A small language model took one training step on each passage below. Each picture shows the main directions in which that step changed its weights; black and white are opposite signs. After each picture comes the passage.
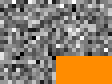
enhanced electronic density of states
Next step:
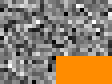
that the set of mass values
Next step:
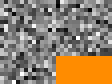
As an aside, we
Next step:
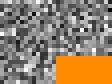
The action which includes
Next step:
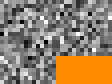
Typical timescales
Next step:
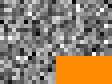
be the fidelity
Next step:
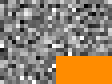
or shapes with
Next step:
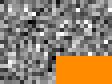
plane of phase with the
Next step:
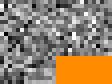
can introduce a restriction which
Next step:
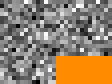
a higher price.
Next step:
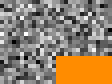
as our model relies
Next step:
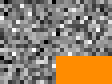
a permutation code of
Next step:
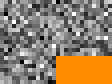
illustrated. As in
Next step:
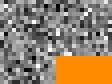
sensitivity do we have
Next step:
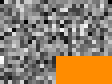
the intensity of the probe
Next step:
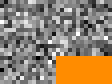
one. Theoretical studies
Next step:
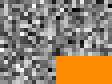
and halo (H)
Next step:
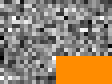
component of the proposed method,
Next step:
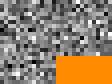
onset of magnetic correlation developed
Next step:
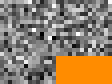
from the generalised entropy
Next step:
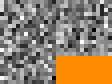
alignment but a clear high
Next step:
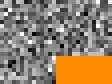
125$ using the
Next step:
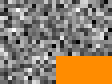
and steady state
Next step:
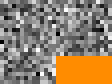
then decomposed along the
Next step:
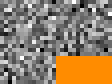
the two parameters in this state
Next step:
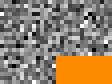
our models with optimized
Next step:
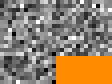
a valuable carbon
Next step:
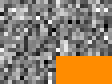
models of emission. The high
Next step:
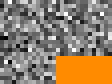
configuration as a string and must
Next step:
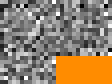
to be diffractive is
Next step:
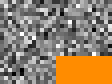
simultaneous eruption
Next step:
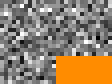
and J. D.
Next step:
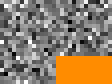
localized ignition
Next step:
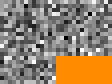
The other one is a
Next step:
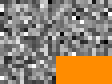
procedure already provides a good
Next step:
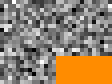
{may} be
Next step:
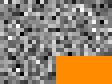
critical challenge in advanced
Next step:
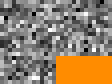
displacement imposed
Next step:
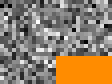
approaches adopt static
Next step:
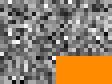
in this case. The
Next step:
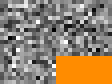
such that $J^{\Lambda
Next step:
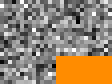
In our GP dynamics
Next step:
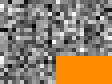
there is no value of
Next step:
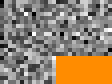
has a prefactor
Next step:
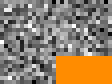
the Kondo exchange:
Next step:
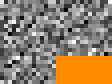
the previous work, we observe
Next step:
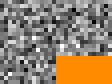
hydrogen saturated
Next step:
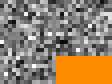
(TORIC or
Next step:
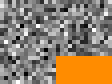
the twist condition
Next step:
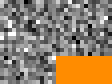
find $\langle (\bm
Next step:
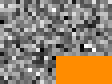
Although we focus on the
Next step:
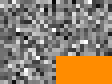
stepwise scan of
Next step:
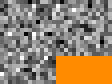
is evenly distributed across
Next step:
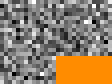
negative at an isotropic
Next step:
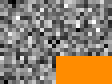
richness of the physics
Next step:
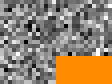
the choice between two options
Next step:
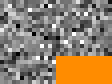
expect disk geometry to have
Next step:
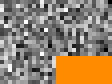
the more detailed discussion on this
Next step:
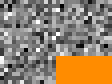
two sets of lepton
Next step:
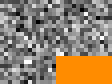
multiple-event test by
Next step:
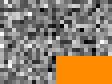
to the neglect of
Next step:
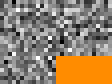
of observable types. The
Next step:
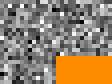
highly clustered and random
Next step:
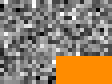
is derived from a sum of
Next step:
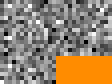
whilst the $b
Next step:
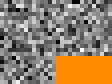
methods for idenitying
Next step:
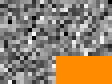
the phonon dispersion
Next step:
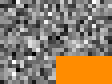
broadcast a key within
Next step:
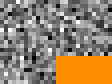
energy, making it possible
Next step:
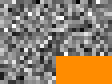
equivalent to a clockwise
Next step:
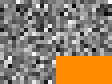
better comparison with other relevant
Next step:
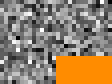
region of overlap on
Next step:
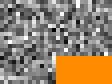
part of the discussed figures
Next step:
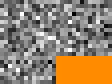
p_i x^j
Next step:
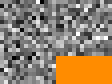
to thank M.
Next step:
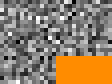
phase (second only to
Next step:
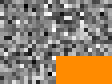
the resistive measurements]
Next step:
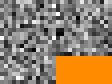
system parameters were utilised as
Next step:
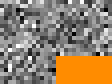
extrapolate their
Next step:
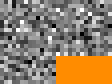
simple two-stage
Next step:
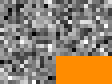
running calibration of time
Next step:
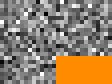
often is bulky and power
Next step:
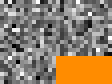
space and modeled as an
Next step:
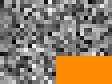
Pakistan since
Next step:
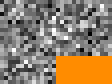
for the YSO candidates
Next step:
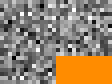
{\bibinfo {journal}
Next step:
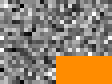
NNLO fit with
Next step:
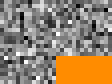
set. We do need to
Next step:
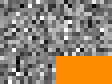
($\lambda \approx 0$).
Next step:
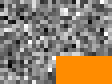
are based on the {\it
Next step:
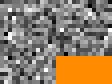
presents the background and the
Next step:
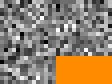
ratios, which range
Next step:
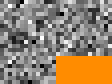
reach an equilibrium state.
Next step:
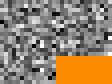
by the Hadamard
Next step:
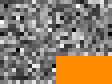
Instituto de
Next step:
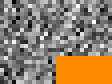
a commensurate
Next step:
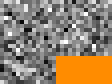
corrugated sheets
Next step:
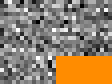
loss of generality. The
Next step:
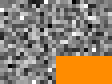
outflow gas with that of
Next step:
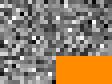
s \bar{s}
